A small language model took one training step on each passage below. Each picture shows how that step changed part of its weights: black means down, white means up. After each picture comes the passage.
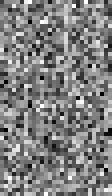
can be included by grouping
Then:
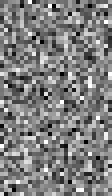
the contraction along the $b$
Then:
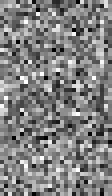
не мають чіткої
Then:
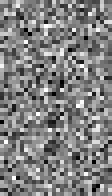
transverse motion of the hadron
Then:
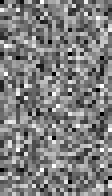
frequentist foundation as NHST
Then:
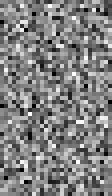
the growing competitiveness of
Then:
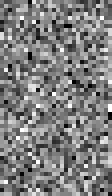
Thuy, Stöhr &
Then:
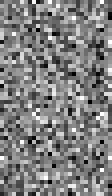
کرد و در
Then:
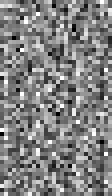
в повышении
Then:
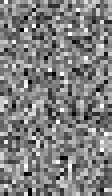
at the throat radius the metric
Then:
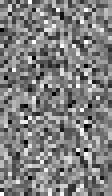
of the \Planck\
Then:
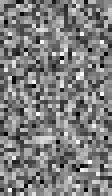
we have calculated the dynamics of the
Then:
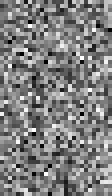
baseada no processo analítico
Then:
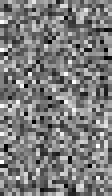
the geese eaten for
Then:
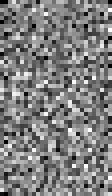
Chen, T.L.
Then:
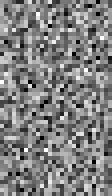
than 2 dimensions, an ability to
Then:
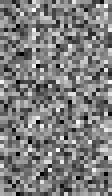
Human Resources; Independent
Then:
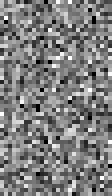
é alta, cerca de 25
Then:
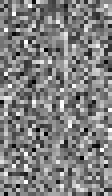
of perturbations to the electron density and
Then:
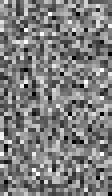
by selecting $1.5 \leq
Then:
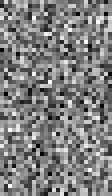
the computed hash; iii)
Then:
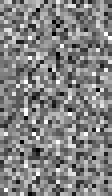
інвестицій та
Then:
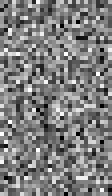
thermal component of 1 keV for a
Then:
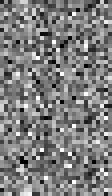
sharp switch from the
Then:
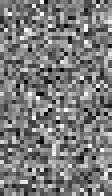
electrons as moving in the
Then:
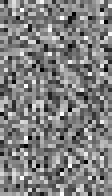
the radius of the shell, after
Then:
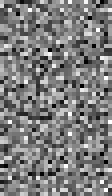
de grande renome era
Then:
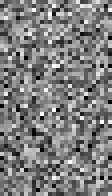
que no existe la profesión
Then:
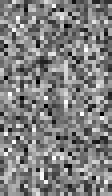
safe TRM6 The work
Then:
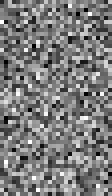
laboratories. In addition,
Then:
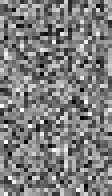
comes from a monitored set or
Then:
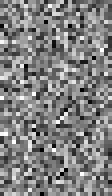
attitudes to education,
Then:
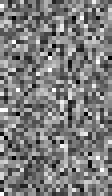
under the assumption that the production cross section
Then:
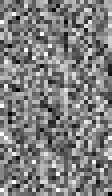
This formula shows that in the
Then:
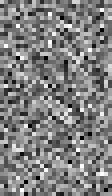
Wintersteijn. In
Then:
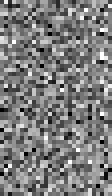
well as the scale he has established
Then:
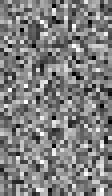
its compactness. OCB
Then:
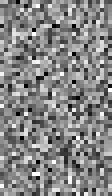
mass-size relation, but it
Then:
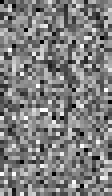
For this reason, the water content of
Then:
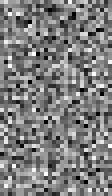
leaf sheath below the flag
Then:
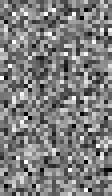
maqolada bolalarning
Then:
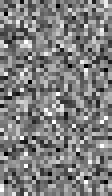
semakin percaya
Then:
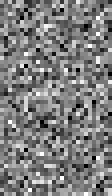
a small eruption, probably due
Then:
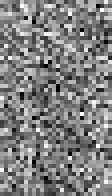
dimana ketiadaan
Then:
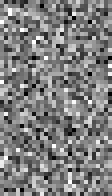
and Shane Legg. \newblock
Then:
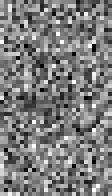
resistance, otherwise
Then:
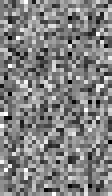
mg/ dl and had
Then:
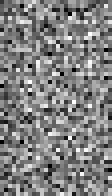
bo‘ladi. Yaxshi
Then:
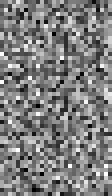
To understand the notion of a quantum
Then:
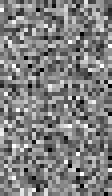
‘You cannot touch this,
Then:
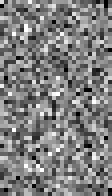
we used a commercial winding
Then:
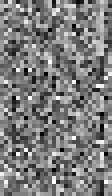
етапу стало
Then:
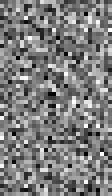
i.e., along the axis
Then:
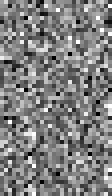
particle leaves the current subdomain
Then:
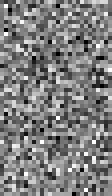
narsalar olishni, ular
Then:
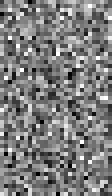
lo tanto se cuantificó
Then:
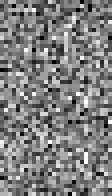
para nossa cultura.
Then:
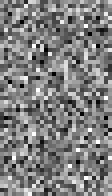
oboljelih od
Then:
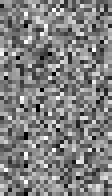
jersey and number region
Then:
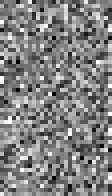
population by training MAPPO
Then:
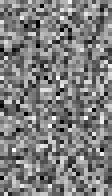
to the polymerization of
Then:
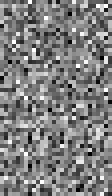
is measurable and has measure zero''
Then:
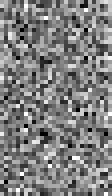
different speakers in the voice
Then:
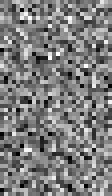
Hiszpanii i
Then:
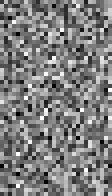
In order to evaluate a variable
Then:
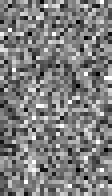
of subdomains beyond one
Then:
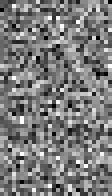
Digitalisierung werden oft
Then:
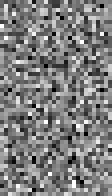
- farqlarni bo‘ylik
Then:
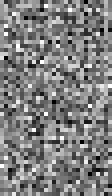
ota-onalar xotirasi
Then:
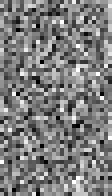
relevant for the user in the specific moment
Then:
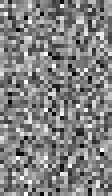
obtained the study data, which reflected the
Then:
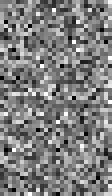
beliefs and practices,
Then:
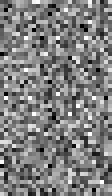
energy generated from the solar panel
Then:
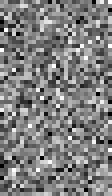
sections of $\T$ by Lie
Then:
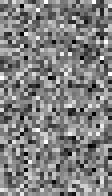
\ref{fig: del2e}
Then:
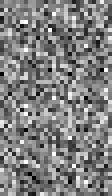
Тульская область
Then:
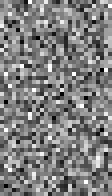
[11], entropy-based methods
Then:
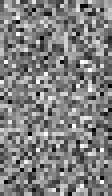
needed to better understand the equilibrium
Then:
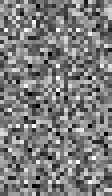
is a resonator consisting of a
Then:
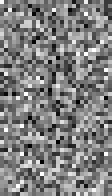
тарихи ҳақида
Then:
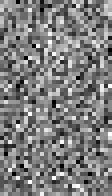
different types of observable bacterial
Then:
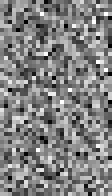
main text, and transitions
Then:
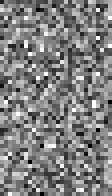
Conceptualization, Methodology,
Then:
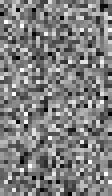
baseados em julgamentos e
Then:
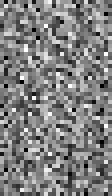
Многословные термины
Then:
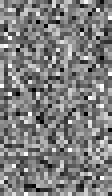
prevalecem as limitações,
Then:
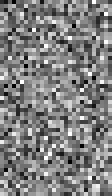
Mendes Orientadoras:
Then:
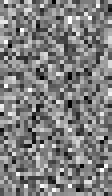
ROC analysis was conducted for two
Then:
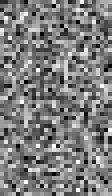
as meninas e meninos completem
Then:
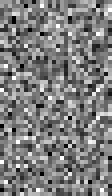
Condition on $A$ &
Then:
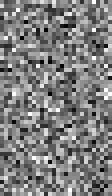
Correa, A.,
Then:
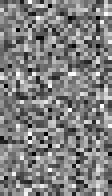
education to work ... Measure
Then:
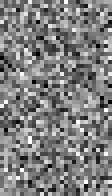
ve zorluk dereceleri
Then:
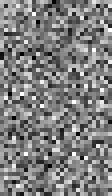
where he was then serving as
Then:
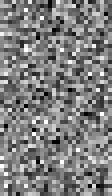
в соответствии с
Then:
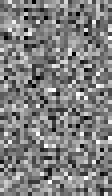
seizure-free outcomes
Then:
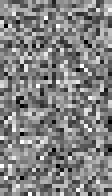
phase of CO₂ geological
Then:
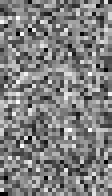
bedeuten mehr als
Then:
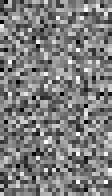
xorijiy tajriba
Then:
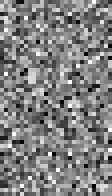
Author Address Language Language
